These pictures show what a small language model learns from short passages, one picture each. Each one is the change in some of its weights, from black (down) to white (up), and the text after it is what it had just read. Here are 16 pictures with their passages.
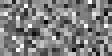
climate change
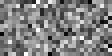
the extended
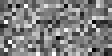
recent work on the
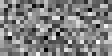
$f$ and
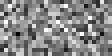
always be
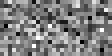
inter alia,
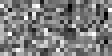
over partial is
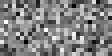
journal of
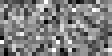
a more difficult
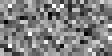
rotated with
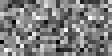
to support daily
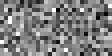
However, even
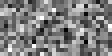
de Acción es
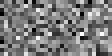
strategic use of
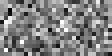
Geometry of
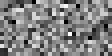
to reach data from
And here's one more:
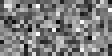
sensor is
